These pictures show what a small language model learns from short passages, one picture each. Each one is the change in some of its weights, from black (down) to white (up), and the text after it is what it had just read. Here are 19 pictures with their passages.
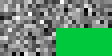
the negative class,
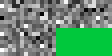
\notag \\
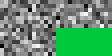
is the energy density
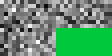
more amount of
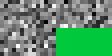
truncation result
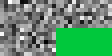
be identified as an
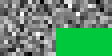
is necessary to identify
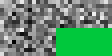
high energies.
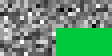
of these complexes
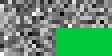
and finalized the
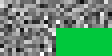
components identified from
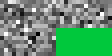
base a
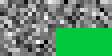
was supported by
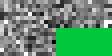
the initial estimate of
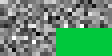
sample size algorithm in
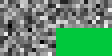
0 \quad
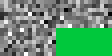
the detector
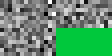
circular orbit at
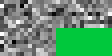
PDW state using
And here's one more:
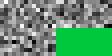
ions. In
